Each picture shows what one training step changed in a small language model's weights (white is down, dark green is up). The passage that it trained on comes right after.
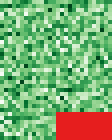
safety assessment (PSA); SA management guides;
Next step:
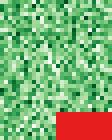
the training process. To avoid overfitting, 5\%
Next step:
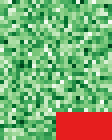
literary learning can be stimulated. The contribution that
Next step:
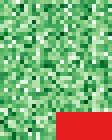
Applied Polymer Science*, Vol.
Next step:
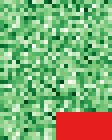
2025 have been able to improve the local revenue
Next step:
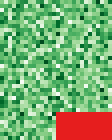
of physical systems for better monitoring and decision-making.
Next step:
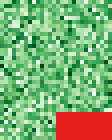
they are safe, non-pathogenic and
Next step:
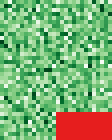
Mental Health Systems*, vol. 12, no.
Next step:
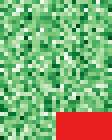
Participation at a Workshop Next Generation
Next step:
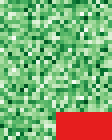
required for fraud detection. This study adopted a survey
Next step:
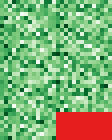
Mahrukh Nasir¹, Dr.
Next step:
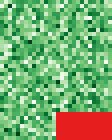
Process and Impact of Gulf Migration
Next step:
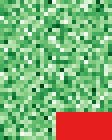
\begin{figure}[htb] \centering
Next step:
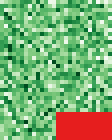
deposited unevenly, so that a small fraction
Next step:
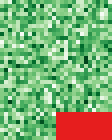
instrument as they generate additional income and employment. But due
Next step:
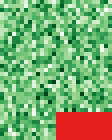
\end{align} and the representation of the
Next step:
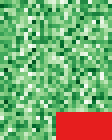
know the rumor become part of the seed,
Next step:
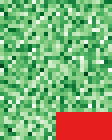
vessels, without requiring major grid
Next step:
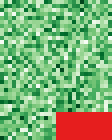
al., 2020). While a study by Clemens et
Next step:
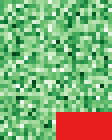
document number LIGO-P1500221.
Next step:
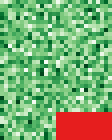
it represents *D. conchatus*. In this
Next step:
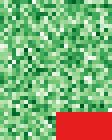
with the constant phase element (CPE) of both the
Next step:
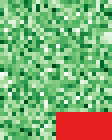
the shaping operation is considered, the code is no longer
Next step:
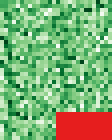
\citenamefont {Xu}, \citenamefont {Weng},
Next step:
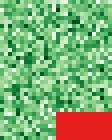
newly designed rotatable collimator to study the
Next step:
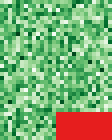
of pain and discomfort among patients as
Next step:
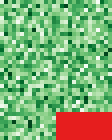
Scanning electron microscopy (SEM) The morphology
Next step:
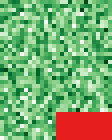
parental power, and the nature of parent-child
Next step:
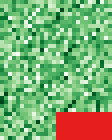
speech differed, for example, from that of the
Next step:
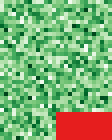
(1996) says "I suggest that in all cases
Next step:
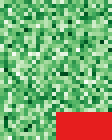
four months in 2017. The population is an area of generalization
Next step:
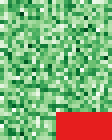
will follow closely the steps described in our previous paper
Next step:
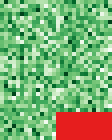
high-frequency component as $L_\ell$ (see
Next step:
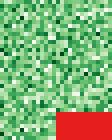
not yet completely established, requiring further investigations both in
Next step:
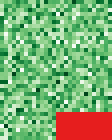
Mines d'Albi, Albi, France,
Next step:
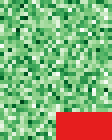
that EI training would enable more effective interactions between
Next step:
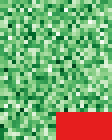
regions. In this example, the density around the
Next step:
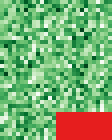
almost the pure shear. In this study, material parameters
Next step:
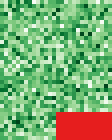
and another 25% are Strongly Agree that cultural
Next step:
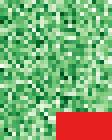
of the network. Formally, modularity can be
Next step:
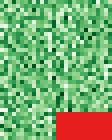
quantities. One of these methods starts from the distribution differential
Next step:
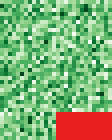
through $G_c(\tau)$ under the assumption of
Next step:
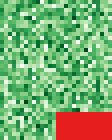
the single spore isolation method, the spore of
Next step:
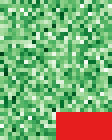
feature extraction parameters and classifier overfitting.
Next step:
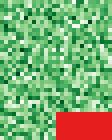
the level of the omental apron. In
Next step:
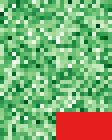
that improves the output of the Upsampler and
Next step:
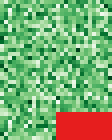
in thin film simulations. The high vacancy concentration
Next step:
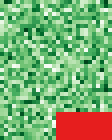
their orientational angle $\theta_s$ over a
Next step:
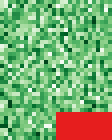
η and refractive index, n_D of
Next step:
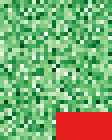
QKD protocols with practical signals. The security analysis of these
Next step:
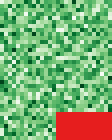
ICT facilities for teaching and learning chemistry in secondary
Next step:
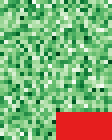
purpose of the present work is to provide such a
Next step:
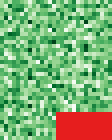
we present in this paper, helps teachers to access educational,
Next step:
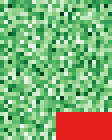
needed, develop a strong sense of self, and grow a
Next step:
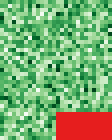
$\frac{1}{10N}$ and measured power are
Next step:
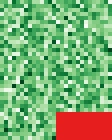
These economic benefits are broadly in agreement with Alvemar
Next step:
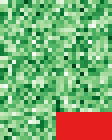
and our study expands on this context in the
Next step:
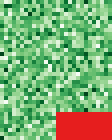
status of mothers and to find out their exclusive
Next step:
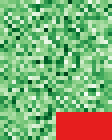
shift that represents the distance between two peaks and their relative
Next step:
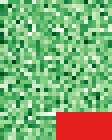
ManifoldMind a powerful alternative to
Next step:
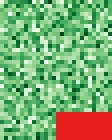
measured data (green) and the reconstruction after
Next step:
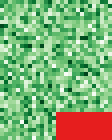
general fever, respiratory infection, other problems like
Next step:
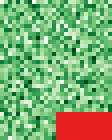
using a training set for which we estimate initial values of the
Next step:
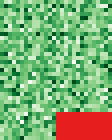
Figure 1. Relationship between involved literature types Data The
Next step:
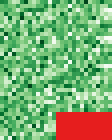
with \eqref{eq:RGKost}, at
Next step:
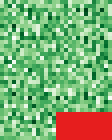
R., Golub, L., Rosner,
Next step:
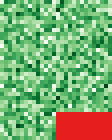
< 1. \end{aligned} \quad
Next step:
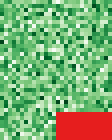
\section{Introduction} Large-scale scientific applications have
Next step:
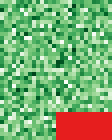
to formulate the Multi-State Network classification model detail simulation
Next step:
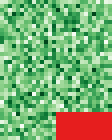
methods and global irradiance values as hourly average
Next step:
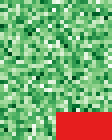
a centre console bracket. The aim
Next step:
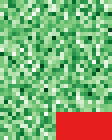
of the present work is to develop a simple, efficient,
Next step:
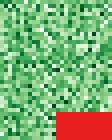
about 68 wt% carbon which is comparable to
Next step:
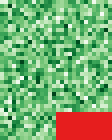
and their efficiency can be determined by chance or set
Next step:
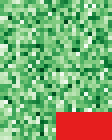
adjoint representation shows presumably the area law behaviour in
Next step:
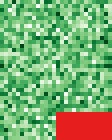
Philip D. Blood, Jonathan
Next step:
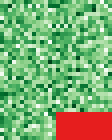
quantum computer by applying a sequence of $n$
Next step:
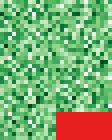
Adaptive**. The Pre-processing
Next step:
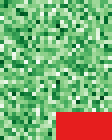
The *RSI* was most affected by tillage
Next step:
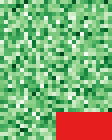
(Graubünden), great opportunities are opening
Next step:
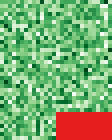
Recent studies show that {\it in situ \/}
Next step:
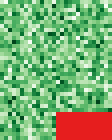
found in one of the two topologically different states,
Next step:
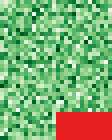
for noise-based logic has been introduced: a set of
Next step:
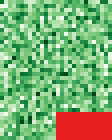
valance band is due to the s-states of
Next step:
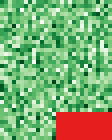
gap: Evidence from standardization samples. \newblock
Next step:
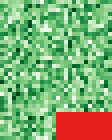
but also a possibility to evaluate and establish the level of
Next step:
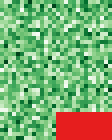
given article there were given a theoretical understanding about the history of
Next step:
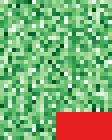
with Python and is based on Open3D. The
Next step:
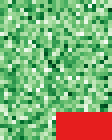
other scales and thus no partition of network is more desired.
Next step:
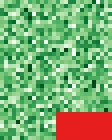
By completing this questionnaire, I consent for my data
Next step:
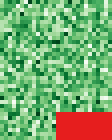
of gag control (standard distraction, temporal
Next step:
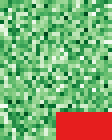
figure, the red curve represents the vibration signal of an
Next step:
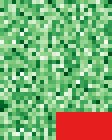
8$, respectively, and connected the vertex $7$ with
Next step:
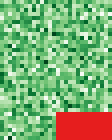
performances against ensembles on small, imbalanced
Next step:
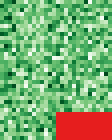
on the conditions. The latter case (e.g.,
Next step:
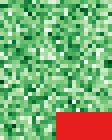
viewed as free fields apart from purely statistical
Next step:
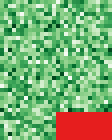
a first prediction of the NNNLO contribution. A
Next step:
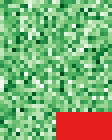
For example, \textit{URL} in
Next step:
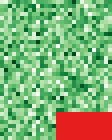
part in a variety of biochemical processes, promoting
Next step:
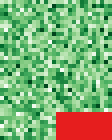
no consistency on how one variety is classified within and between different
